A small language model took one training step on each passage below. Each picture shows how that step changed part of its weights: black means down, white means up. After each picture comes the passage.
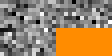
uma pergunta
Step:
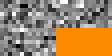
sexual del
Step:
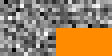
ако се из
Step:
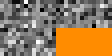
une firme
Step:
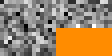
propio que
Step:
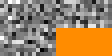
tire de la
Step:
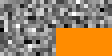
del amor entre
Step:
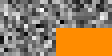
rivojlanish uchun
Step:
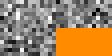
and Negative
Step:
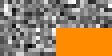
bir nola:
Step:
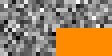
impresos en
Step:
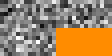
унинг номи
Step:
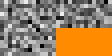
uso de
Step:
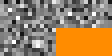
растения не
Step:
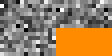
a partir da
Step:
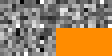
que a mesma
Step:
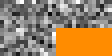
et al.,
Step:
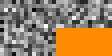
de orde.
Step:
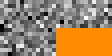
outubro de
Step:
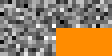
de pesquisa
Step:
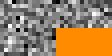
les eaux
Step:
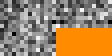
a mai
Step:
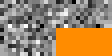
perfil de
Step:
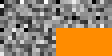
partir de dos
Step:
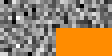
на основе
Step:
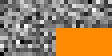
va odatlarni
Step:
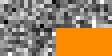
de Libia
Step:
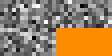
dan kapan
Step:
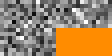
видів та
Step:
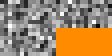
en haber
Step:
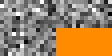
va boshqa
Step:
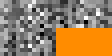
I try
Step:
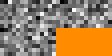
ou encore
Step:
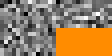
in quanto
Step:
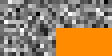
education and
